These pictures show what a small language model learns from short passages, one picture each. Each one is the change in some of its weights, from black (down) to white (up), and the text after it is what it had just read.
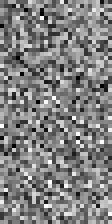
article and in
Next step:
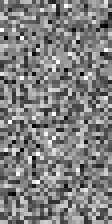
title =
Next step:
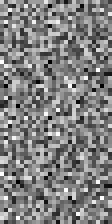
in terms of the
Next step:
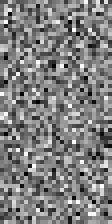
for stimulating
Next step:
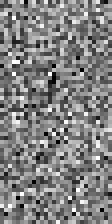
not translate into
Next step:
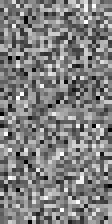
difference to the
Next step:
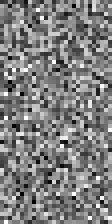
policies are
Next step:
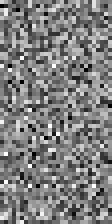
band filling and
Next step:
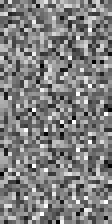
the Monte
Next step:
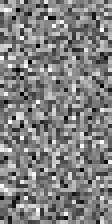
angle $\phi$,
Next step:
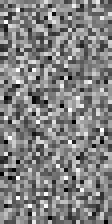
in this work:
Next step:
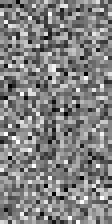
and positrons
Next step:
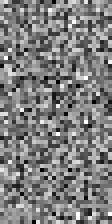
respectively. It is
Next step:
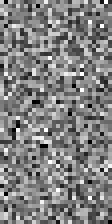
of the undue
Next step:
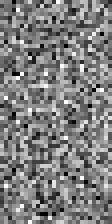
was supported by
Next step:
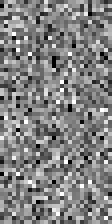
holds, in
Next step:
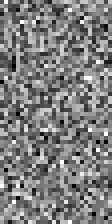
Assessment and
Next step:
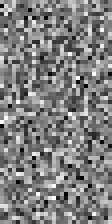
a period corresponding to
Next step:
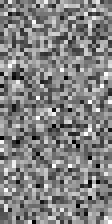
the flow expression
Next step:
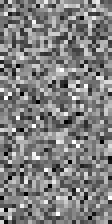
the full moon
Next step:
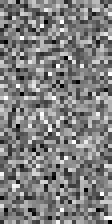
unclear. In
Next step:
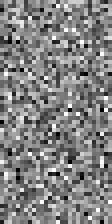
tensor whose
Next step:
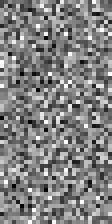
more a product of
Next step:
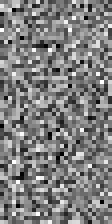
representative continuum frequency
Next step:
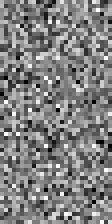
are produced with a
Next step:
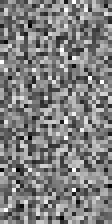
examples of their
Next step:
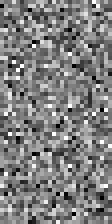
a sensitive test
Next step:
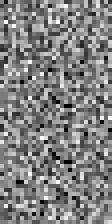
from the first law
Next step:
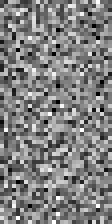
(due to the
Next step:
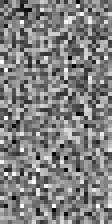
picture of a
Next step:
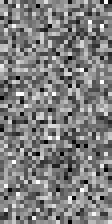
often weak in
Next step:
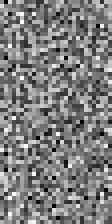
back-end of each
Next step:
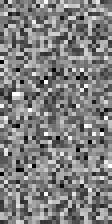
the conformal
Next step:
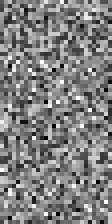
these sources,
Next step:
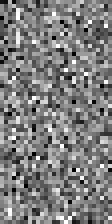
Lemma 8 to
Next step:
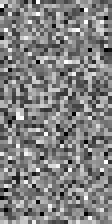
the Harrison
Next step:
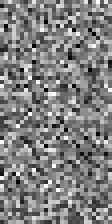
with smaller errors
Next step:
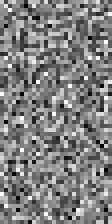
separated by
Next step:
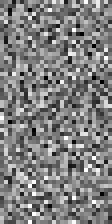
by comparing results with
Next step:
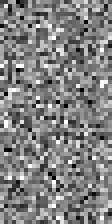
manifest. This
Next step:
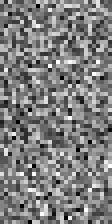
the top of Figure
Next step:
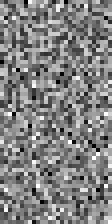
compared with the result
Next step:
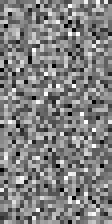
for (narrow)
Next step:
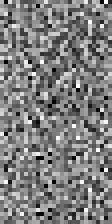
of optics
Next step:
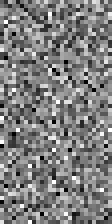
and service
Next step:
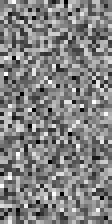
set needed for both
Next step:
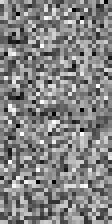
suppresses fits
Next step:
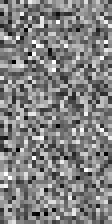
boundaries (with
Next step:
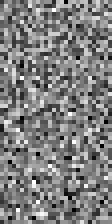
observable signs of
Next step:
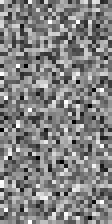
is not yet
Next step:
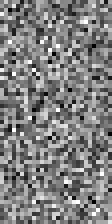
that using Complete
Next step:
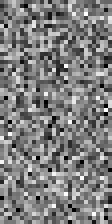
\cdots +
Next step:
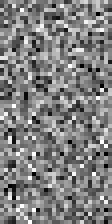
referred to as
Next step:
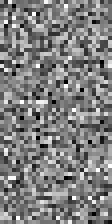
on the photon
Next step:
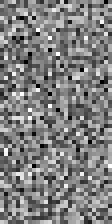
introduce the following
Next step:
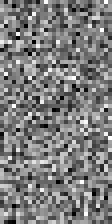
spectral weight on
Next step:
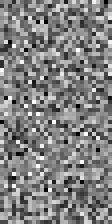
be regarded
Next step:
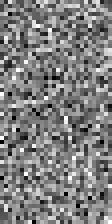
the graph on the
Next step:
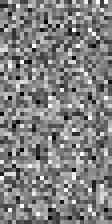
with cosmic
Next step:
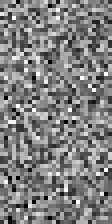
that the result of a
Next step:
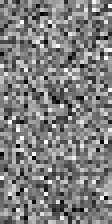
light beam with
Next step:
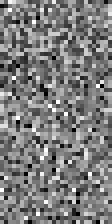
$Z$ topological
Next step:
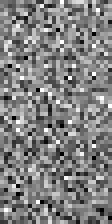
can bring under
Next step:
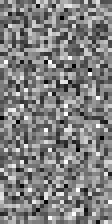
the second particle is
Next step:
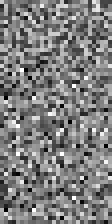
an over DM
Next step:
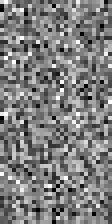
z$. Given
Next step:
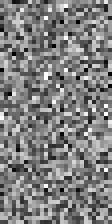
Markov model)
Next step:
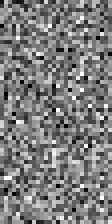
%scale is very different
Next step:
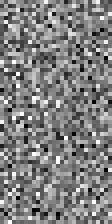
in this interval
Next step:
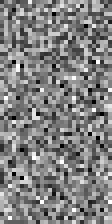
process involving
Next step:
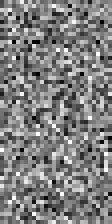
sitting, with
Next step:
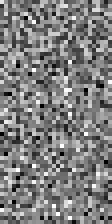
an eigenvalue
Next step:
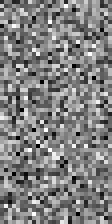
includes shock
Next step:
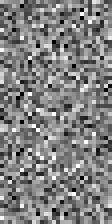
pillow is
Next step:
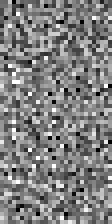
DFG project
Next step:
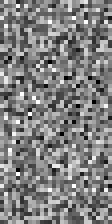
case there is no
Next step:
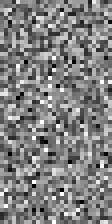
surface using tilt
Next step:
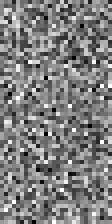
which acquire mass
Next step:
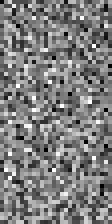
Using item
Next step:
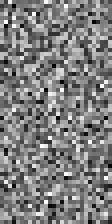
on the electron
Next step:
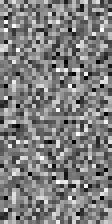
inside the
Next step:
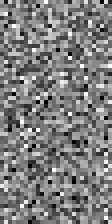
of posts by
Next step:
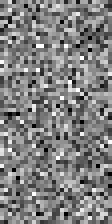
}$ to compute
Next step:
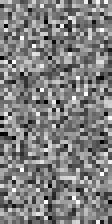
with a total volume
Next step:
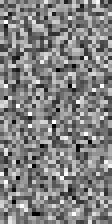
in the process of
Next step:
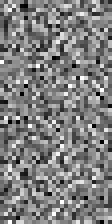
negative effects,
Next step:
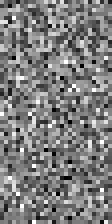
to which a quark
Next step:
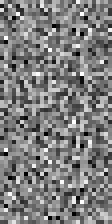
This amounts
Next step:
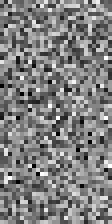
the implementation
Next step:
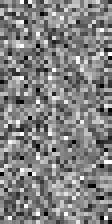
heights at a
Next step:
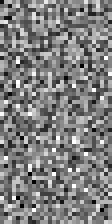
if such stars are
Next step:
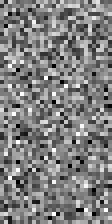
the similarity between black
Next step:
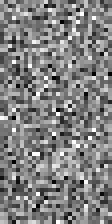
we randomized the
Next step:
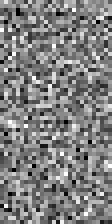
the marked state
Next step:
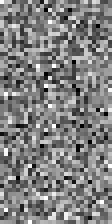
is the total observation
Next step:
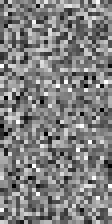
the nominal
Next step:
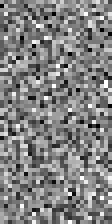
a computer that
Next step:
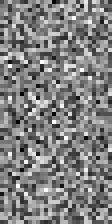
formation efficiency
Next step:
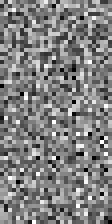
the simplicity this
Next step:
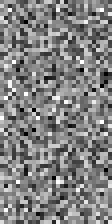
but all derivatives
